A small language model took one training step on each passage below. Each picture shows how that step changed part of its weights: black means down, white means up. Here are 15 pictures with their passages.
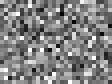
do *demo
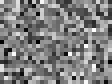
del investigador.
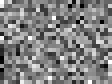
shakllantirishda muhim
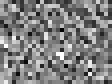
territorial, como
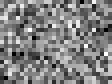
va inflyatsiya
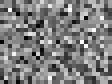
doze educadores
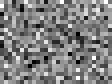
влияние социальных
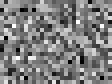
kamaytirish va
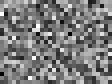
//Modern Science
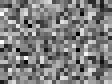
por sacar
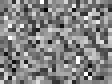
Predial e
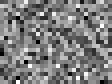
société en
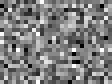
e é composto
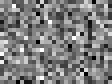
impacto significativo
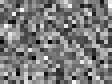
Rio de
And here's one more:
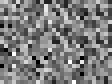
sendo responsável por
